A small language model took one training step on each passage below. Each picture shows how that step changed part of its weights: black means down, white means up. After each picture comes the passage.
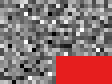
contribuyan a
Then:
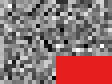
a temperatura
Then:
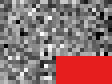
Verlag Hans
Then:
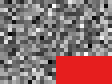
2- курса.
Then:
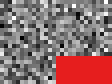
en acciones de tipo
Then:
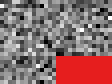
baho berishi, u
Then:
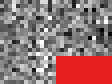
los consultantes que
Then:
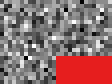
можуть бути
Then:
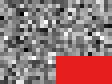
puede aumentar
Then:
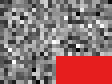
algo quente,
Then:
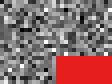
уларга бирон
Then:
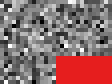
легли на
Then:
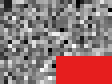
no se trata solamente
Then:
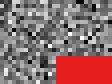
fundamentada ao
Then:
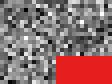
necesidad de que
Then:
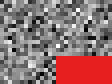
учні 10-х
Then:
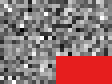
valores asociados con
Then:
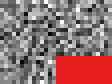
a project on
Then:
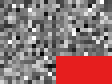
Ruiz, A.
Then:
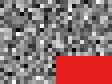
lazım dep
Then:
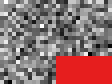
di salute"
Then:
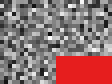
studied under
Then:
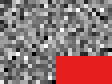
biri o'ziga
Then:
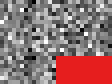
en considération
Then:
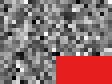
и духовно
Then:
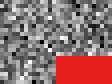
las rutinas de
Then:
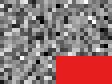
Джеки Чан
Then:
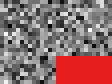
ousou modelar
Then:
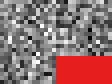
di un sisma
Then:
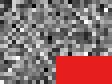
sınır sistemlerinde
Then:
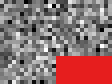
perspectivas se
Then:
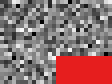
22% maktab
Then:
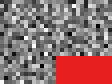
como los principios en
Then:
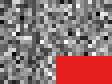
holat jiddiy
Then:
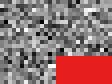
the Prevention of
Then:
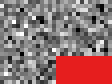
А., Айрис
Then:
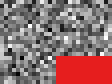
olarak her
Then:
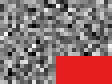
desarrollo emocional.
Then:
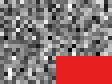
una brecha en la
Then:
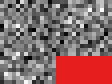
que todo problema
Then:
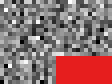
sin tener en consideración
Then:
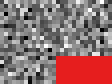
Cavalcanti et
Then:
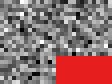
afsona bil,
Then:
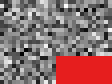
según las
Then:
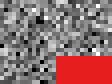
& Penulisan
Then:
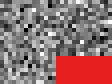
trajectory of
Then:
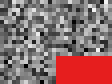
rigen han sido
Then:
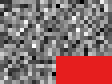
études (64
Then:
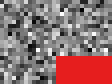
вправи з
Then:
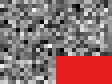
the present study
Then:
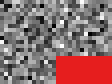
час, коли
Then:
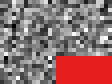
solar, de modo
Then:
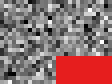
Raqamli texnologiyalar
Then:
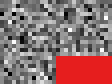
va qabul qilish
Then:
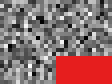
Кавказа) по
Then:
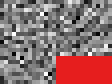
4. Madaniy va
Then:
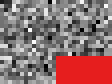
dense packing
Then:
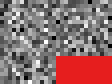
y descripción
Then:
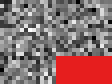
discharges in
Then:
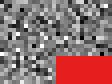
жорий этиш
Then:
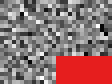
on the individual
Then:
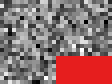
estágios de
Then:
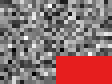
e diretos (Yang
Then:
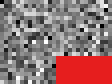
X , et al.
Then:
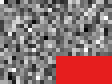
Kern et al.
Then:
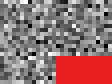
kepada manusia
